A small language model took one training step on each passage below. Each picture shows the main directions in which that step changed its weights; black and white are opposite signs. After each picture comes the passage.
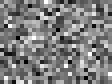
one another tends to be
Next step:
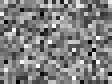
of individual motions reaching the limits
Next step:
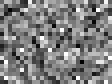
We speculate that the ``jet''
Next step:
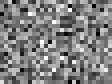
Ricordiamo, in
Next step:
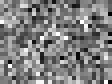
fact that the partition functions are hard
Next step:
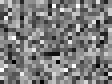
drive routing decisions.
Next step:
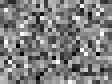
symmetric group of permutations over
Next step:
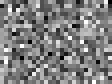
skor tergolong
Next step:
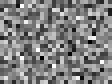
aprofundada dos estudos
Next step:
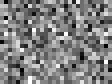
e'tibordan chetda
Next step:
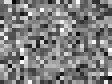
with those of the winner.
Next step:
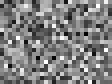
sport inshootlaridan foydalanish:
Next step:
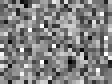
determines the highest possible energy density in
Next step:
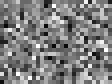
ilmu”. Oleh karena
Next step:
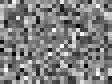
the simulation, and reset to zero
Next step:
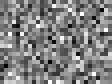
Auswehungs- und
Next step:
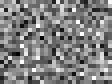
at fixed $\gamma$, we performed a
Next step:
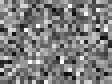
threshold velocity $U^\star$ on
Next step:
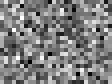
23). Em relação a tais
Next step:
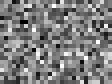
Even after the discovery of
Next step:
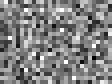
} \usepackage{longtable}
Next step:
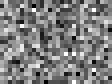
методической реализации также
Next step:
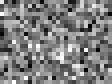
bound to explore social effects of diffusion
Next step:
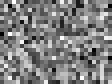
bottom: the band 203 of
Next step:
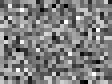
- ❖ Sun'iy
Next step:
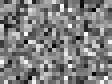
the possibility for improving the resolution
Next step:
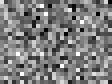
ambiguity is indicated in the formation
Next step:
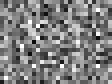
particular, the raw Klout
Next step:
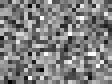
legais, com o
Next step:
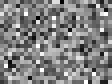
LEP has established at
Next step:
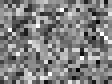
¹⁰ Там само.
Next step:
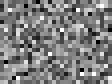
systems it has been found that the
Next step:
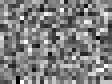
mismatch is a deterministic factor
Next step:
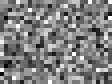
bu borada sezilarli
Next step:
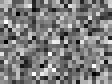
for the volume 4-form defined by
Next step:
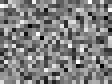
(2024) identificaram correlação
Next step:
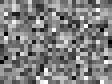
The formal complication of the present approach
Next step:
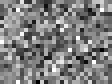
the neutrino decay products.
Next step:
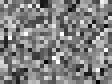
providing a possibility of
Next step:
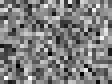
n$_e$ is high in the
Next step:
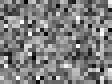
О. Соціальна
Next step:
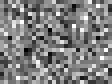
process. This study indicates that
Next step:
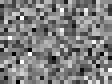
The inset is a magnified local
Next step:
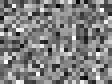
Simona Moosmann,
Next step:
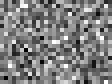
time the nodal voltages are
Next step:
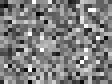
заключающаяся в
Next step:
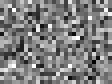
ПВО-ВВС и
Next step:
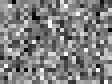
scattering of the LP-N sample
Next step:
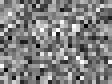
features extracted by the same backbone
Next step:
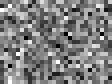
bucal. Vestibular
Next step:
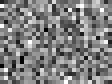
same key. To this end, we
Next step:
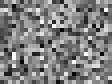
não poder pagar as escolas
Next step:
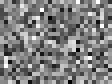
fait le commerce avec les
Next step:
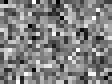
direction of motion according to (F).
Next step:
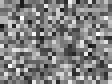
joylashgan shtuser
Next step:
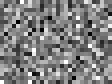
thu hút trái
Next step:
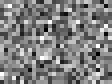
\emph{cell}. The allowed expressions
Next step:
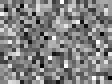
Это наиболее
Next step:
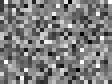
of $\Gamma \sim $ 3
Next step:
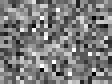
la lectura y análisis
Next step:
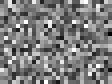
{ten Brummelaar},
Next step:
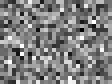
ва идораларга
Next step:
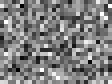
la escala instalada.
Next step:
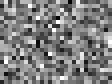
with the velocity $V$ (with
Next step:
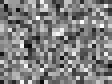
field collected at different temperatures.
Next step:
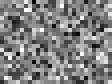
3D static & 2D
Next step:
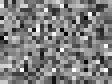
matrix $C(t)$ of Wilson
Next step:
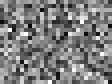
difference between the predictions and the experimental results
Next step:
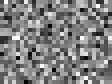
e a igualdade à condição
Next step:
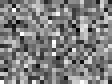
que los derechos fundamentales
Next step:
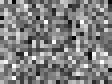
point, and the associated CFT was
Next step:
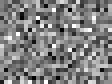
özel hukuk
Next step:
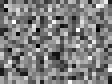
um bom perfil de
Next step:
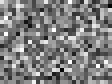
function. \end{enumerate}
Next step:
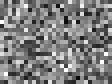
in Fig.12. Consequently the
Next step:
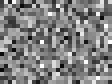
of a global GC cycle, or
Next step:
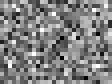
is essentially present on a scale of
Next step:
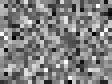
de preguntas guía,
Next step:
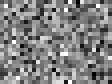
oqartirish va bo'yash
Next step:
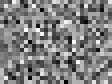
mathematical significance, the
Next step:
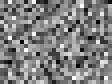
as well. In this case the force
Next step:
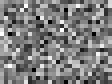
equations of motion for the matter part are
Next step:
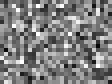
previstos no art.
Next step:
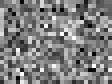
europeni protejează
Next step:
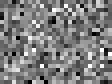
mempunyai peran
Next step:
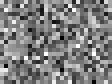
qo'llanilishi nafas
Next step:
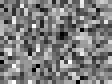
o grupo etário. Apenas
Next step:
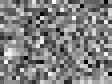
o‘rtasida yo‘l
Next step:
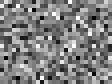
Cow | Compact |
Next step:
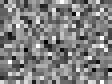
ya no es solo qué vida
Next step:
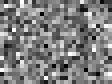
Exact Sciences, Natural Sciences and
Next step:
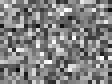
amalga oshirish uchun foydalaniladigan usul va
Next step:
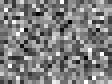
genuine gains in statistical
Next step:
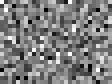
The shifts of absorption peak with different
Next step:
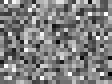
us to find the tokens in
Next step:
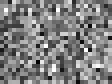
However, there is a complementary
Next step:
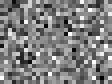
в том числе и для
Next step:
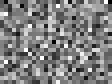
nicht zuletzt auch als
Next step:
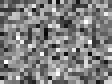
a disk of constant density, with the
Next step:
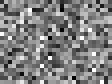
І і Мазепі
